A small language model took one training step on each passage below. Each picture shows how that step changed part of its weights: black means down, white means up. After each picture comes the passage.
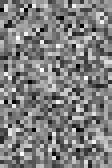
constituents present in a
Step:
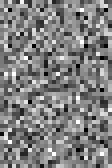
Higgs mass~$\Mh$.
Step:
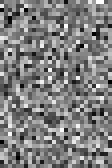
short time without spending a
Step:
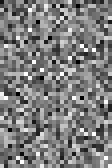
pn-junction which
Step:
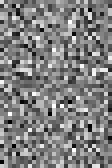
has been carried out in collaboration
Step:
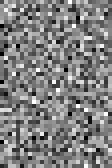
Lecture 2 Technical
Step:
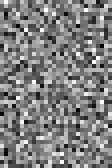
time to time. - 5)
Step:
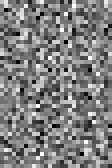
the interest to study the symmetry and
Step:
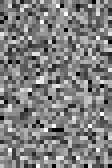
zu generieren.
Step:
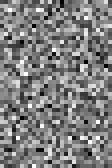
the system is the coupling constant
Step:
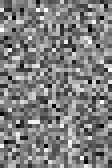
the respondents were aged 22
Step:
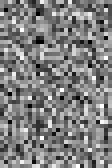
and ‘t’ value of
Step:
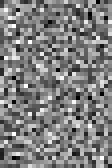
to his direct material environment in the
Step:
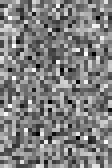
such as anagram,
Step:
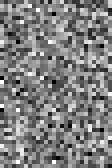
motion is restricted in this
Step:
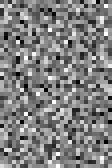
phase flow. The study of
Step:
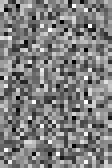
category was defined as a small
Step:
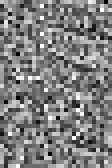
as well as more realistic
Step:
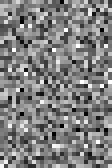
the UV wind lines, with
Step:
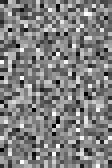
presence of detuning error
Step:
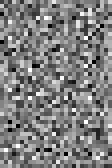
to the dominance of India
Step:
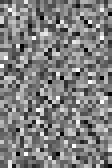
a yet unknown
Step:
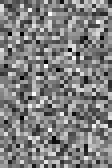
the algorithms used to extract information
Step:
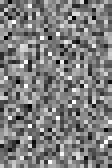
to contaminate with 1
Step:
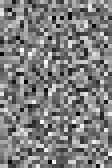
explain the elusiveness of
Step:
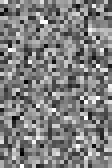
key isotopes arising
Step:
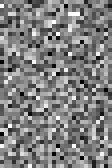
decoder. J.
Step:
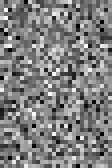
mass of the system at infinite
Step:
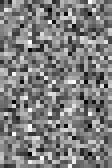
at the origin of the scalar
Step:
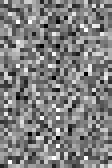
answer this question,
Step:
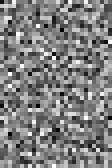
and Methods The identified
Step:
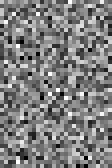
Hydrogen absorption was
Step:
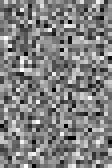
In order to better understand the effect
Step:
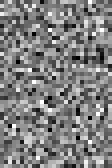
of mesomechanics and
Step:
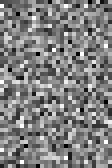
all questions related to transport cost,
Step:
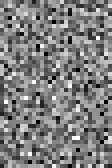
and provide Internet access to
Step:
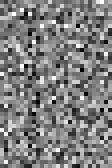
Accumulate weak time for selected
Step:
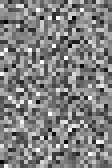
prominent peaks at
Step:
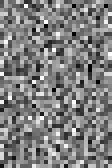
gas pulse, again leading to
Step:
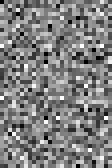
eV. After 40 min
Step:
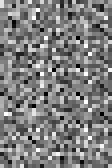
matters of employment and
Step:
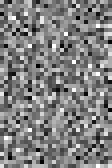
from scratch, complete
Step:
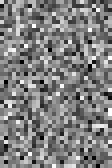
further reduction of the tension
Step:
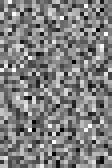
fundamental need. However, the use
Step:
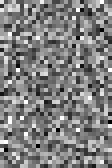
considering that the nanoscale
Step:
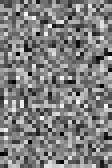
triggers to use in for
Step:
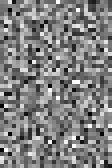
a given channel for some channel
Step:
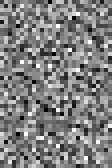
It contains each individual's characteristics
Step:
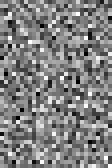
shows two peaking planetary
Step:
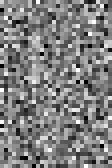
blended for 0.5 -
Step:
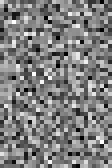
weaknesses and correcting the
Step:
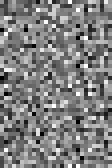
for $\sim$10 TeV
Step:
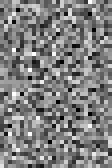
in the top right corner of
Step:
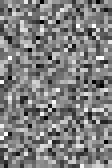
and fewer basic components.
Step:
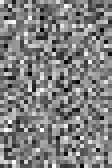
be contrasted with formative
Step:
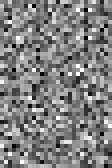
in row $s$
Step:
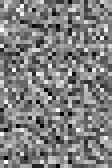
This number is the result from the
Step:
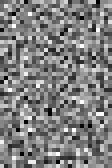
virtual elements to their prior
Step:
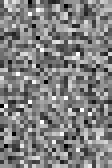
Similar type of behavior is observed
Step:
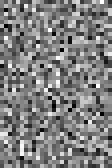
In this section, we present the
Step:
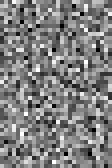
the BK equation, while
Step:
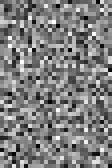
this stored range to identify a
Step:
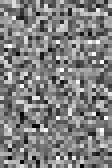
measurements per dimension. In setting 4
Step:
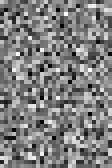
below the level of the GR
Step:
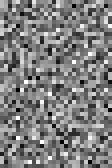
environment on stellar evolution, particularly at
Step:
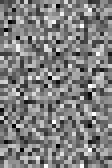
the situation calm down.
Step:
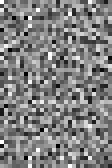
by the noun class system,
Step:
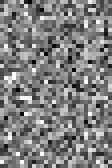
of species of nematodes
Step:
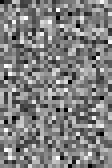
developed for this modality,
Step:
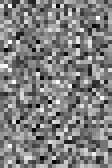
an alternating minimization approach was
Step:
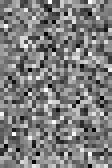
the linear polarization direction of the
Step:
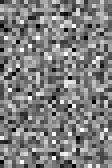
toss a coin,
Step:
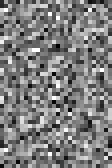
our theoretical dynamics qualitatively
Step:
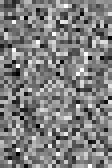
measurement precision associated with maximally
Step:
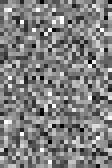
not only completes the spectrum
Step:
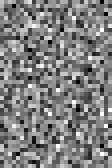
when the regular average (ra)
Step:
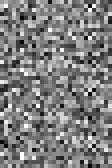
can only be achieved through a
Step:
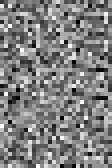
are screened for access
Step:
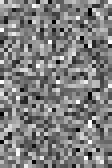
would require a further work on quantum
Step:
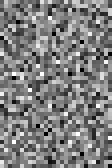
Kavli. CA was
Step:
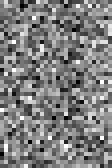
is then cleaved into
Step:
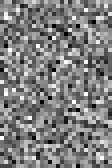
1997) should be extended down
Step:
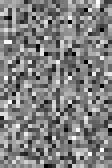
available to us by the John
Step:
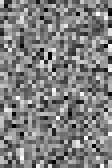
not only granted
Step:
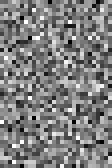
to be detected when examining
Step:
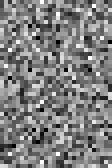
the energy chain with more than 10
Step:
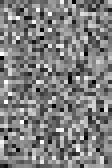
outreach. Consider
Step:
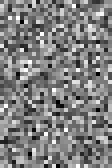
finite beam elements, which is compared
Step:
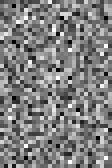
distinct cases of analysis.
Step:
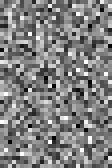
These curves become stable after the
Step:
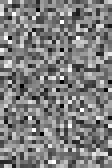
services. Innovation: The
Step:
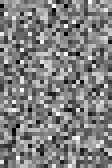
relative importance of the signal to the
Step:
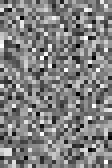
2$ nm, indicating
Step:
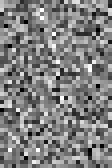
the climate itself is
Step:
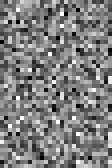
and CMB data in the
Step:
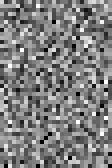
property. Cases where no
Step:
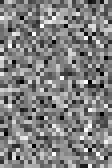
lowest). We were also able
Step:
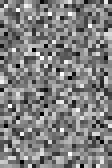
reservoir of angular
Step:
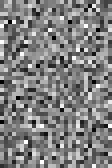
would help improve user trust and
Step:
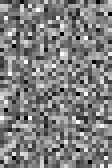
strategies among under graduated
